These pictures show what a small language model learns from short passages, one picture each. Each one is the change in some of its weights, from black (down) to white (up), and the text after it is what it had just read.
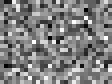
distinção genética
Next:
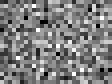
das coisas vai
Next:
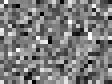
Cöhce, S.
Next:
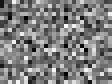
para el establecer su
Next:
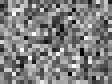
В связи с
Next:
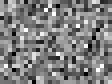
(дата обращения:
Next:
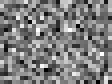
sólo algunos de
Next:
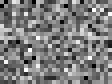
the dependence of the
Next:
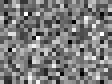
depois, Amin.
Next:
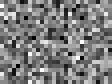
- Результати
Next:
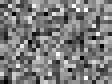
dasar manusia,
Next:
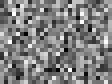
не расходуется.
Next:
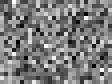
quanto maior e mais
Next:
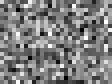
bo'lib hisoblanadi.
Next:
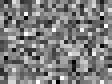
de gamificação para o
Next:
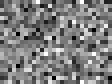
o‘rganish jarayonida –
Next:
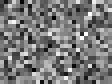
Derado G, et
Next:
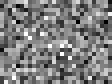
bajo dicha relación
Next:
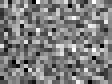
e artrodeses, no
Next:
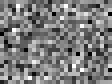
la Plataforma de
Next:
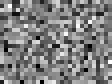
context, given
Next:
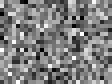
quyidagilarni amalga
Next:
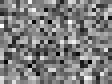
Criança e do
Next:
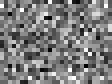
da venda feita
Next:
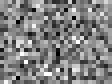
faoliyatiga asoslanadi.
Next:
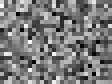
años. Pasado
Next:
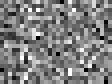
ilçe, belde
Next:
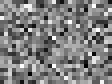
Tengah dapat
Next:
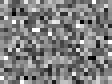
vazifalari. Osh
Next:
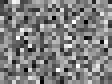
que a escola,
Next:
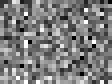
de tecnologias na
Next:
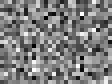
de interpretação da
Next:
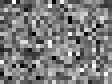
berish kerak S)
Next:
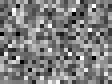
капсулы» и
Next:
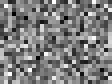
industrialização e
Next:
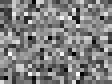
\partial t}
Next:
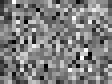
una aplicación, tanto
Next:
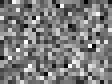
tecnologias socialmente
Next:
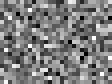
que no ha podido
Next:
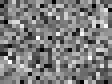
„Open “in
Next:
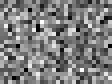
externa realizasse a
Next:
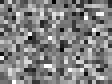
bebas self
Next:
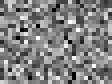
of Multicultural
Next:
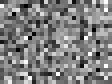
asosiy kanallaridan
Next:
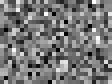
Síndrome de
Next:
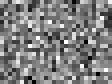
metodika, texnologiya
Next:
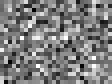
ailleurs, le
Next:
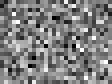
Estabelecer metas
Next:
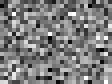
An analysis of 32
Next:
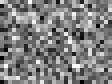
tiene. El ciego
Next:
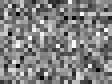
del rol que le den al
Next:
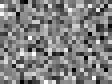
Не випадково
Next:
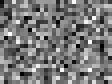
sobre as boas práticas
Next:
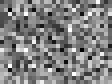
trabajador y
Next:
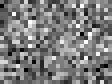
Theology: Readings
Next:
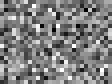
simples outils
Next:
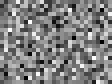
3. Ахунов
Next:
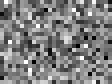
ko‘rsatilgan. Bu
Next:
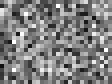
значно переважає
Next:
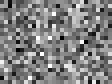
лапаростому з
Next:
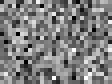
способ. Пусть
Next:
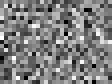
esta idea es hablar
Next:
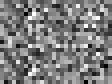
й суттєві
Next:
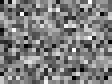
necesitan muchos
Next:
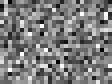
and Ocean. The
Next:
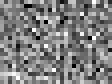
e procedimentos
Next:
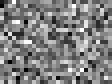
las normativas y las
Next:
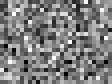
В настоящее
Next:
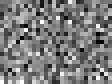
en mi via habia
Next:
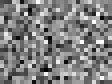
físicas (con sus
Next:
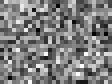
a los líderes
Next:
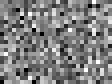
refleja esa
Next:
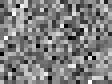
поваги до прав
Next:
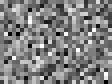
ін. ми можемо
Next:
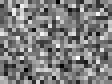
найти свое
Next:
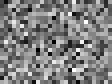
Study on some
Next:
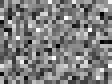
bandas criminales,
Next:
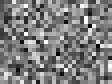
funções contribui para um
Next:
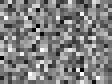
gera percepção de
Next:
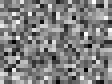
va ancha samarali
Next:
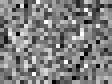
маънога эга
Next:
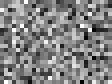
tal estudo abordou
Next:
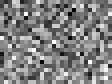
de computador e
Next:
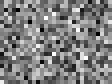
shu vaqtgacha
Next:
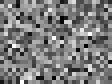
craie. 2.
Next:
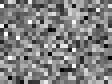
характера АО
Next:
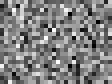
и в других
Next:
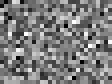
en particular las
